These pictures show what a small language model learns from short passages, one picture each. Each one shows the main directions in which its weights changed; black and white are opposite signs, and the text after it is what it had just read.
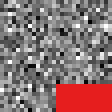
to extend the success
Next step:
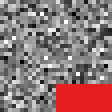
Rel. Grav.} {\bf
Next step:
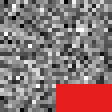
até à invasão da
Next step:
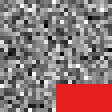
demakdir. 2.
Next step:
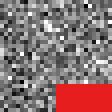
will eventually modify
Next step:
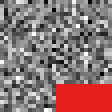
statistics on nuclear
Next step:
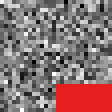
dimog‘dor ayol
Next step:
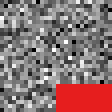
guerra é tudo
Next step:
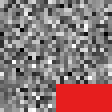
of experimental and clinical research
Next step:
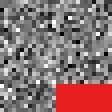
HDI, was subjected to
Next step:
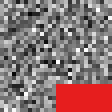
состоят из
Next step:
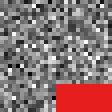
revealed surface zeta
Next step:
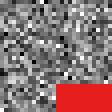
to walk without support.
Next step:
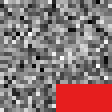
la decisión, un corpus
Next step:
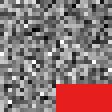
A. – Qashqadaryo
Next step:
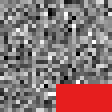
va erkaklarda har
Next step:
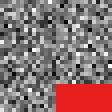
a low nucleation rate
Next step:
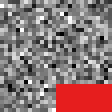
employed to make these
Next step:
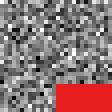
by the compensable process inside the
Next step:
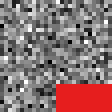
el lavado de dinero.
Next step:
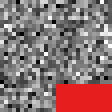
robot and propose an
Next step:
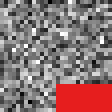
highlight the major difference
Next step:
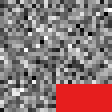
not positively and significantly impact
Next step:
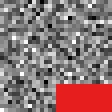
The findings of this study provide
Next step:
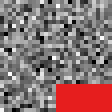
number of UEs or mobile
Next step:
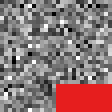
"short title" to be
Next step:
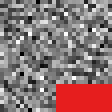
methods still require
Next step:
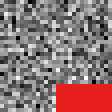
1 se observan los resultados
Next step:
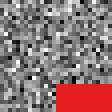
the democratic processes
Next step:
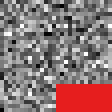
elsewhere (Ganley
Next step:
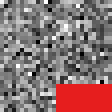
three replications. Fourteen
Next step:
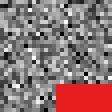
bahwa kondisi stres
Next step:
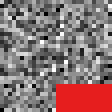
Y, Wu W, Xie
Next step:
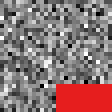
ve 684 numaralı
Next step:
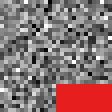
Declaration of competing
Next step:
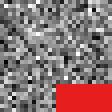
зв'язки між
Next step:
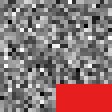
as high as 163°
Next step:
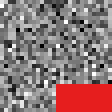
no such equilibrium, which
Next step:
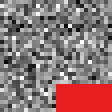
onde o empreendedor
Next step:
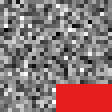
the constituent systems of a
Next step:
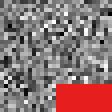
exact copy of your
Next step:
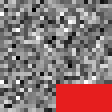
the second-order effect of the
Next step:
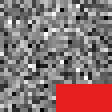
not known if all reported
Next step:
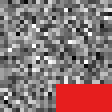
competing interests.
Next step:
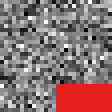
we obtain the first correction for
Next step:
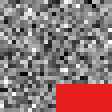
biçiminde yeniden
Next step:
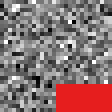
We employ the computational
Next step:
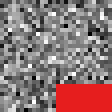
or social applications and vice
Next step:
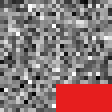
elaborated by the author on
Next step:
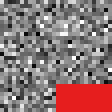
sense, discourses of
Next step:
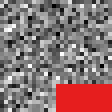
the Hamiltonian which
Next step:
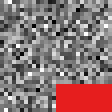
the octet baryons,
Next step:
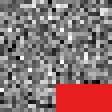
steps than the detailed model
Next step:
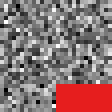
Image Output Image
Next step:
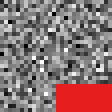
most prevalent etiology of
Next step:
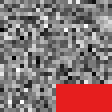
in six-dimensional
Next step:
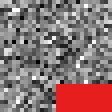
of two columns in the
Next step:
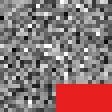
compreensão mais profunda
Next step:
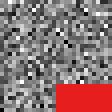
with error bars represent the mean and
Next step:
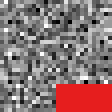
the detector. The physics
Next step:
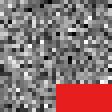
case where these variations were identified and
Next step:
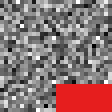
forward in each area of the
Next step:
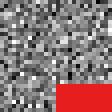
In an RFID application
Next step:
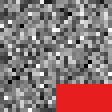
cátions divalentes,
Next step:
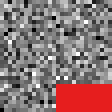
ciudad de Jaén
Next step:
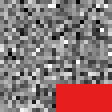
panel edges is
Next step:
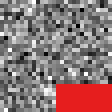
tarefa interpretativa do
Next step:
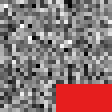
in line with the general trend
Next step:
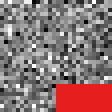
at the price of limiting the
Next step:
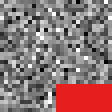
за матч более
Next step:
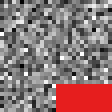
on the other hand, the ability
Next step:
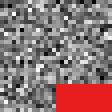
$N - N_0$, these are
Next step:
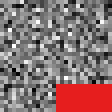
level the SNR does not depend
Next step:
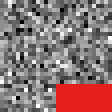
for assessment energy efficiency to
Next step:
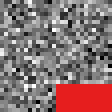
7. Hayashi N,
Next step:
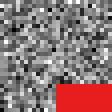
É o jeito dele de
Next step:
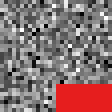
is then natural to seek
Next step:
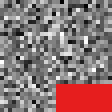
stage of design and development. In
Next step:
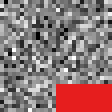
high motor RPM
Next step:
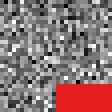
exprime qualquer
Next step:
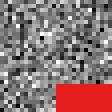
is the head of the IT
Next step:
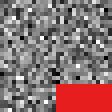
los principios de
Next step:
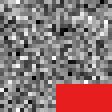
low-intensity radiation of the
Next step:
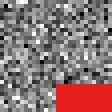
Xie et al.[8]
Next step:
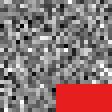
persamaan *average
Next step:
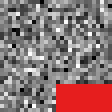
$g_{\theta}$ according to
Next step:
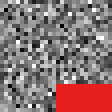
Kirkuk Gas Power
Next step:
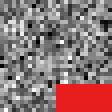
is quite possible. A
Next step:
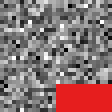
we have proposed a method to find the
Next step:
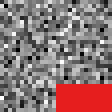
una aplicación intravenosa
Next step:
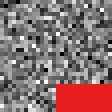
de se poser des questions sur le
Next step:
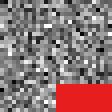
by creating a forum/process
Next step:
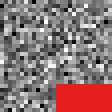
Aguascalientes** por
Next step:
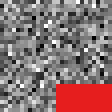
used as an alternative to
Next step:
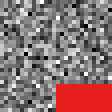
ability to launch effective
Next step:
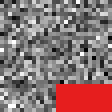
of different hyperparameters on
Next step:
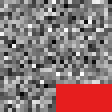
the control, digestate,
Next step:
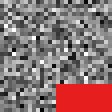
and friends; (3)
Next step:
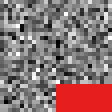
outputs in MAC)
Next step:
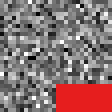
theory resolves information loss by
